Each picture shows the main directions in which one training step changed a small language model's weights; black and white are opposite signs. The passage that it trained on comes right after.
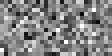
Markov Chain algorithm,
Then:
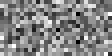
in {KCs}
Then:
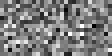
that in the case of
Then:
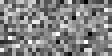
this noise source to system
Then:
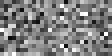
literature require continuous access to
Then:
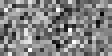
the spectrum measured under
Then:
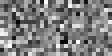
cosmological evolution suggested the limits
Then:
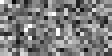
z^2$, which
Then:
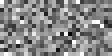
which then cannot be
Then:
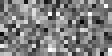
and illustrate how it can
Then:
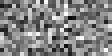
Raman peak is a
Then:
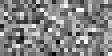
remain as close to the
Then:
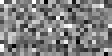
generic quantum state along a
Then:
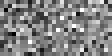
the spectral dip SM
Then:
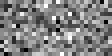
privacy literacy
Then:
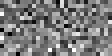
to the surface brightness obtained
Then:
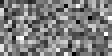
the fields themselves.
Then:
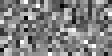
Agency Defense
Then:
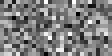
pointing, and wavefront
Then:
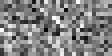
ranging from the pure
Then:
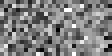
the stretching and
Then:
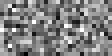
keV, the ionization parameter
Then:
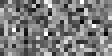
and from maximally symmetric
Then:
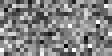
the sample has been fully
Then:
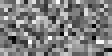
identifying explicitly the
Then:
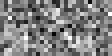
are neither generated nor
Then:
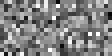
messages shapes how
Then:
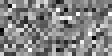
The growth mode transits
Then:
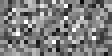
The phonons are
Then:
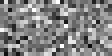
is developed. By assuming
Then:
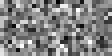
verified by considering the
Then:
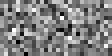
must rely on one
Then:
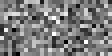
distributions are shown.
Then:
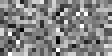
chosen to be consistent with
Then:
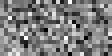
are non-negative
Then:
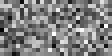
be shown in this section
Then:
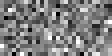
geometry , we know that
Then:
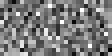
kinetics and mechanisms.
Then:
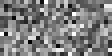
phase control may be repeated
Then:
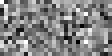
any manifold M,
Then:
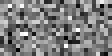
present. Landless
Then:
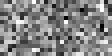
efficient, and have a
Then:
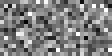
Horne and
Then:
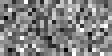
class-wise one.
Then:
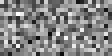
released dataset adheres
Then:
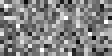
vertex $v$. The
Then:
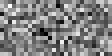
a planar wall,
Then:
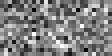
essential for determining the parameter
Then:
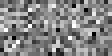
\tilde f\,
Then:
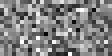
on $H \to
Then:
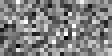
using distance-based
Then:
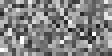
the double comb both as
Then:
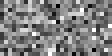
we included it in our
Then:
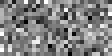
and B2 should be
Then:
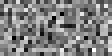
spikes split for
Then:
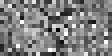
be a much more
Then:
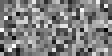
provides a firm
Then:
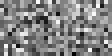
in "On the
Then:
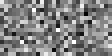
coefficients for the linear combination
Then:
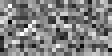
positive. Starting a
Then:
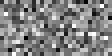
increase the confidence level.
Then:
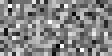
iii}] line ratios
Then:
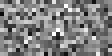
per surface, corresponding to
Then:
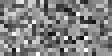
our model for calculating
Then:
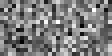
with loose schema
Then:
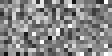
of particle dark matter
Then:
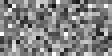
The scale bars correspond to
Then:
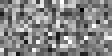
of expressing the
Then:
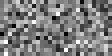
designed to maintain a
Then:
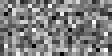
covariates. We
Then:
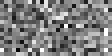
minimum mass is that this
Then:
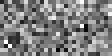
let us exhibit the explicit
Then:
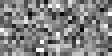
COM3 &
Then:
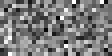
the black hole is considered
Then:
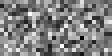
A controlled comparison would require
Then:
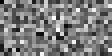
timelike surface
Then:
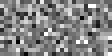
on high level to
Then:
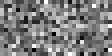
there is a pair of
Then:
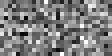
differ, and the difference
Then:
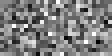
short term interests.
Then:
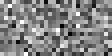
product of the Space
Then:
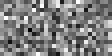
boundaries (dashed lines)
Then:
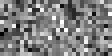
reviewing the model proposed
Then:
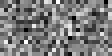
with the intention of
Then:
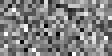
Coulomb and homogeneous magnetic fields
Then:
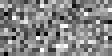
($H$ phase)
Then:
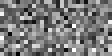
to the central peak obtained
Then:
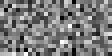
the two particles of
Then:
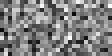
of F's perception
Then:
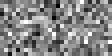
for February
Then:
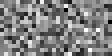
on the COBIT
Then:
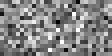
to be taken into
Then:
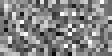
publish the details
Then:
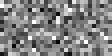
least a day to
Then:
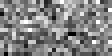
for the possibilities
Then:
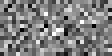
two nonlinear algebraic equations
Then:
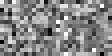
or accumulated edge drift
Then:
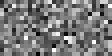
the solenoid.
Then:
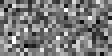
the curvature potential.
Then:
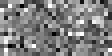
and. While the
